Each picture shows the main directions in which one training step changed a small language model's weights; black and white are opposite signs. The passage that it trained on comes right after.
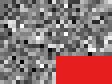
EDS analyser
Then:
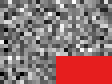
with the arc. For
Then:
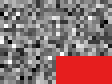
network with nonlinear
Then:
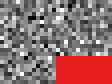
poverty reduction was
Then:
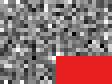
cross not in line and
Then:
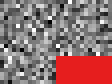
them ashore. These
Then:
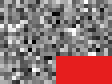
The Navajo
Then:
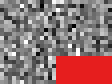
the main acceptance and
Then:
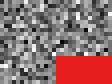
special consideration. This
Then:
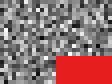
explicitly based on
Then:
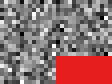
budget data is
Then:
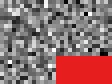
large modulation of the
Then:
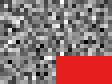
mass fraction of
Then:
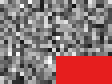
the average. The same
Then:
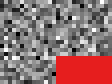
of professional
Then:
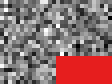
allow parameter sharing
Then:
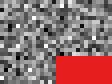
These exonerations did
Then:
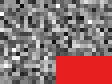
that are close to the
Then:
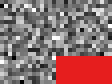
segmentation stages
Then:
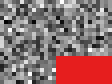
conceptual questions that
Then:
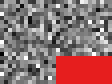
that have a low means
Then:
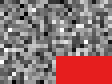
as usual, which
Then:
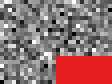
found in quantum optical systems
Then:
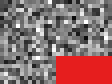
- FPIC in
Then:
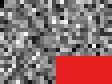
from tank 2.
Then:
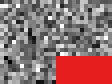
move towards the
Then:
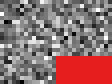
on the results of the
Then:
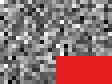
F1 score.
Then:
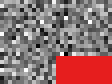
Social control and
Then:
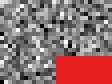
in people.
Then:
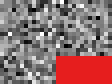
do not have a technical
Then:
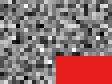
season March,
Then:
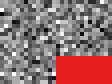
have no conflicts of
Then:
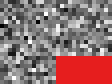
limited quantity from
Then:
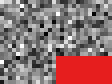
in countries with
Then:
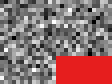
investigated particular cases
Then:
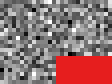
lattice spacing we
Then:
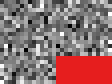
the purpose,
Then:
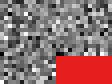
was paired and then
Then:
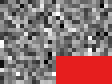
the criteria of
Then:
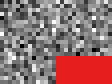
by using formula
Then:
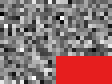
Foreword 9
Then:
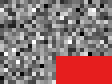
g. Method
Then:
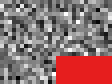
design of free form
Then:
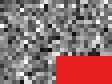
LINAC for 2
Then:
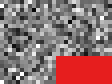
Klein shows the
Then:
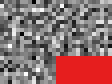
electrons originating from
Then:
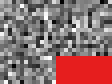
proposed as markers for
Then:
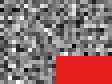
case of it comes
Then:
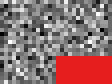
goal such as the
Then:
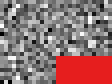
\sin \eta \sin
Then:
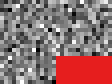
be used for grafting
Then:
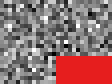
lensing modelling
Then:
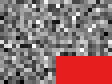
through hot carrier
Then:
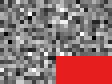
during the lesson? -
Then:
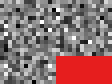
abject poverty
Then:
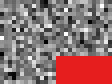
is modeled after the
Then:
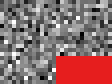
As we reduce the
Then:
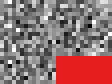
loss of the
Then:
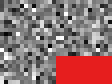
of timings at a
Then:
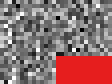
any arbitrary distribution
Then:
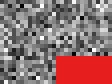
this is the overlap
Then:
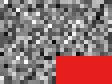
usually not easy
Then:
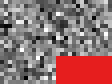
for the neutral
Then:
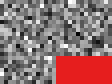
restoration of
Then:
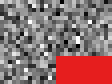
a dynamics where the
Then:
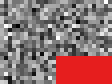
coronal planes.
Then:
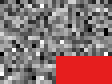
the supercritical regime
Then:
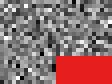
model-extension stress
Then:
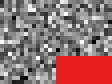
screened, and
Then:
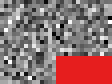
use of sprouted
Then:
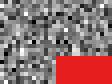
\end{equation} and
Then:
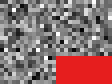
be determined in this
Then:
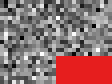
creek near
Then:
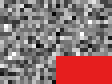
frequency and $\sigma$
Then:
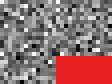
well as ecological
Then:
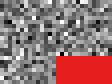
of different inputs on
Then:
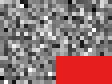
ratios of optimal
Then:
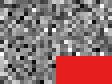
(atom yoki
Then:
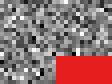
have demonstrated that
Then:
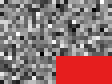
and these can be in
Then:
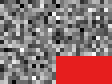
the intrinsic
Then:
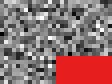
problematic here, as
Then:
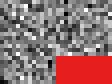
a soruce term
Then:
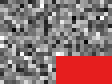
the evening after the
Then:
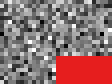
main techniques used
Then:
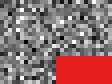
SA value >9
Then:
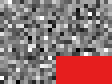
Introduction - The
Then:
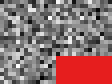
a psychological
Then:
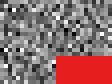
be found in the path
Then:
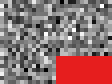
nitrogen is
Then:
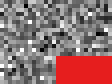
then \begin{eqnarray}
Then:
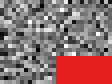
represent these transformations.
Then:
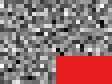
was found that significant difference
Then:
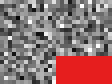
a few seconds
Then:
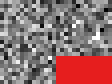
in the areas of
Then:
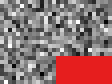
the predictions were overall
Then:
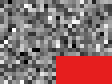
salary when compared to
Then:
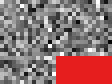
as the management of
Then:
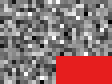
well as responsiveness
